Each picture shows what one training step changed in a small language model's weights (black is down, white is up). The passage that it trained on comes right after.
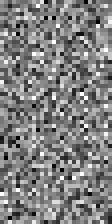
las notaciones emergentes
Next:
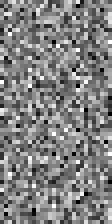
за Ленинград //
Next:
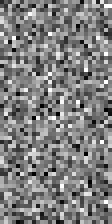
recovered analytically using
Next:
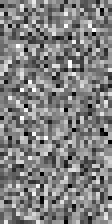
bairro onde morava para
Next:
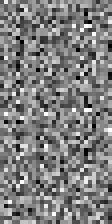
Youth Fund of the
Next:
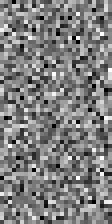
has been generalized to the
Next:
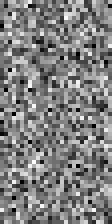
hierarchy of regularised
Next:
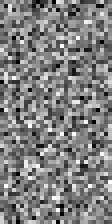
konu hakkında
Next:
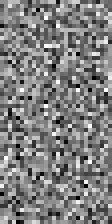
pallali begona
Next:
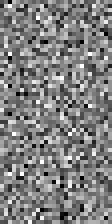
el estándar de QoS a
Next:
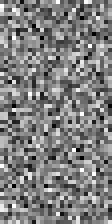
assumption is included to ensure
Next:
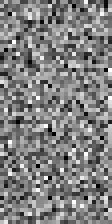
and the references therein).}
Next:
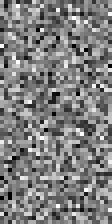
initiated from that point on.
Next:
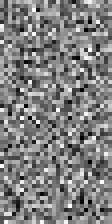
era faptul că nu
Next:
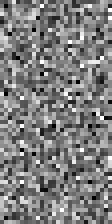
line of research was initiated in
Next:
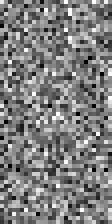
X^k$ and the corresponding
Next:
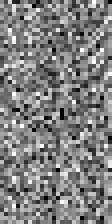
otherwise time-consuming
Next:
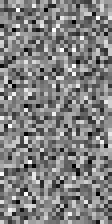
nomlari o'sha hudud
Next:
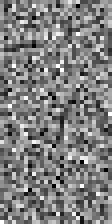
до ефективної
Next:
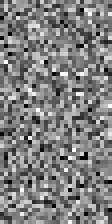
particularité de nôtres
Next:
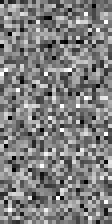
intersection taken over all transverse
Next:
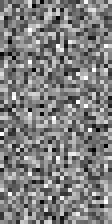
discussion. \end{remark}
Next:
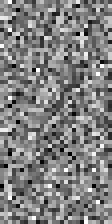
Review*, *The IUP
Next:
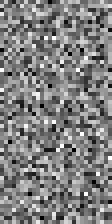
the previous section, after which
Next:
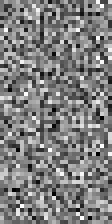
of the space of $C^\infty $
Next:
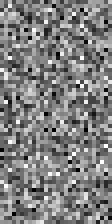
daher im Zentrum der
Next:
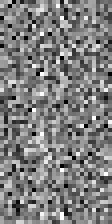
i piani esterni di
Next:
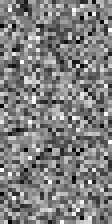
for some $j^*\in J$. Then
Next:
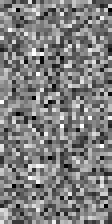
admissible infinite matrix function has
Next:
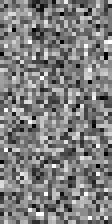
meningkatkan kualitas
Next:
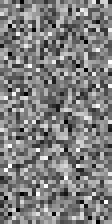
and suppose $r_0$ is
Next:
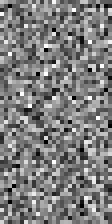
en de budgettering
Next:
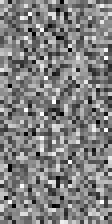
José de Alencar,
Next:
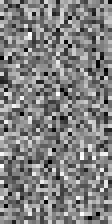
3. En lo tocante a la
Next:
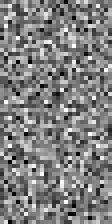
Bâtın'ın alemle
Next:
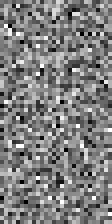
\mathbb N/\mathbb N_1$,
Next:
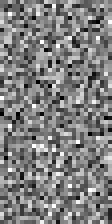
сферах, як
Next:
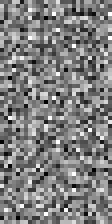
We need to show that they lead
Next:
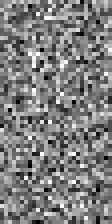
SHu boisdan ham
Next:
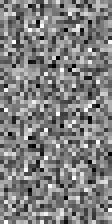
yaxshi samara
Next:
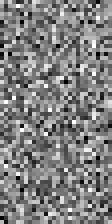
\Sigma W^T$, and remove
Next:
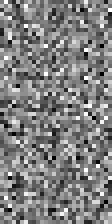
that matter). But we see
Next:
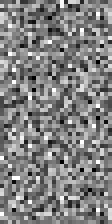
dataset from Section 4.1.1.
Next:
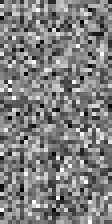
the above proposition. The first step is
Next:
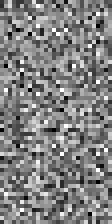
number of points per leaf box)
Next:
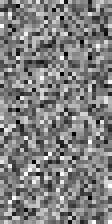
grupos. Se ainda
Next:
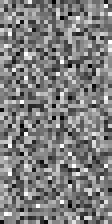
U = D_k \setminus
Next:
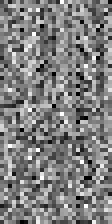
see that $I_1$ is not
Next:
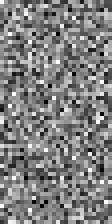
sheaf} associated to
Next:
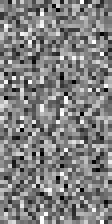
proofs of Claims 1-3
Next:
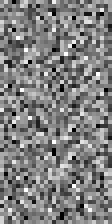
aprendizaje complejo de la
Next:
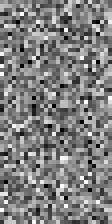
loss of generality, suppose that
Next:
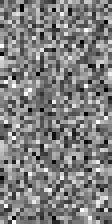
algebra $\mathfrak{g}$. {\bf Theorem
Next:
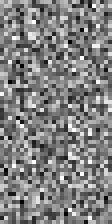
Netafim firmasının
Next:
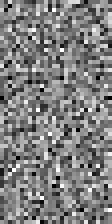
роботи за місцем
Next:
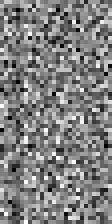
die Altersstruktur der
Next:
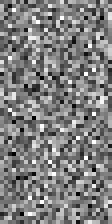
continuous-time Markov chain
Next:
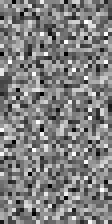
hasil perhitungan yang
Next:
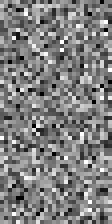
cubic in exactly one point
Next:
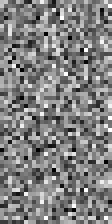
V některých
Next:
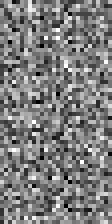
this paper, we will denote by the letter
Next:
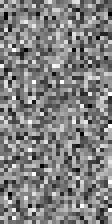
that shows that a polynomial helix
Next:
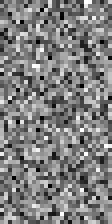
the critical and slightly
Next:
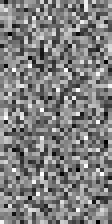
of Chirchik State
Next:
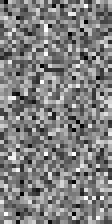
Sharq filologiyasi
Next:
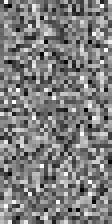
of either $\SS$ or the
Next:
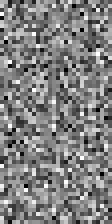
é atingida a partir da união
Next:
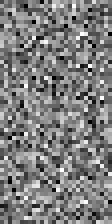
\cite{M}. Then $X$ is
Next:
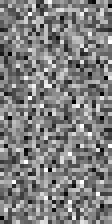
bilan tanishishingiz
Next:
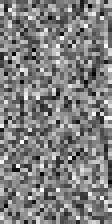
is dedicated to Prof.
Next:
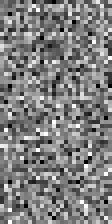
as map from $\Z_4$,
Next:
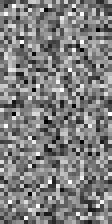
exceed any of these values. For
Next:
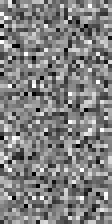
yang juga menjadi
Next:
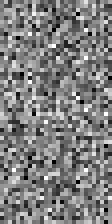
assume $\lambda = 1$. Choose
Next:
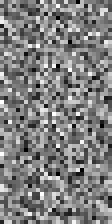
жырау, тарих,
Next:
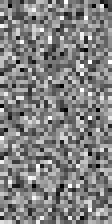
el cambio de entalpía es
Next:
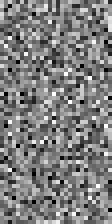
За короткий
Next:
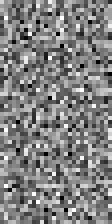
E., Quint E.H.
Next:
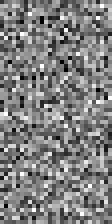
of partitioned sets. Consider
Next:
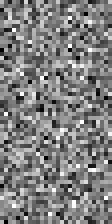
de alcantarillado tras
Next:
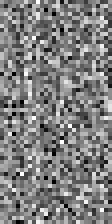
construct a sequence $T_i$ in
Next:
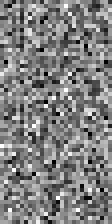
We now take $\mu\in
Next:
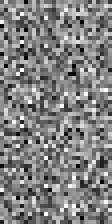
one of which is normal and the other is
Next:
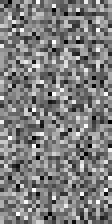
time within a certain interval,
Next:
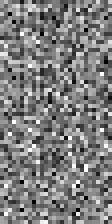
then we obtain a vector bundle
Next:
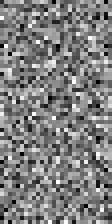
\gamma_j < 1$, lie in
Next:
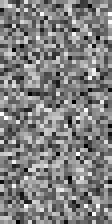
,$ radius $r$ and
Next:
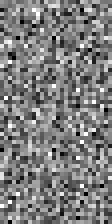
dimension (\emph{i.e.} the
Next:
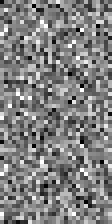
Two $i-$cycles
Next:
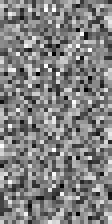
В данной статье
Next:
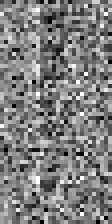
metric, for any surface $S$ with
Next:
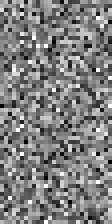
number of eigenvalues of the
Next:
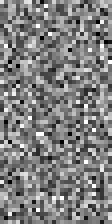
strictly increasing sequence of
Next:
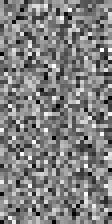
(НИУ) имени
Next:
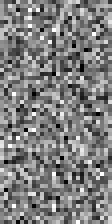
between spheres.} The map
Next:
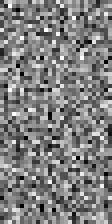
as directrizes emanadas
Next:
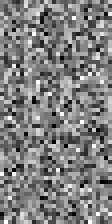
how our constructions above naturally
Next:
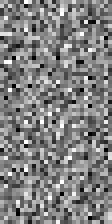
براساس آن
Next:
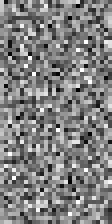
было позволено
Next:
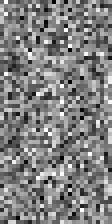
a pseudo-Anosov
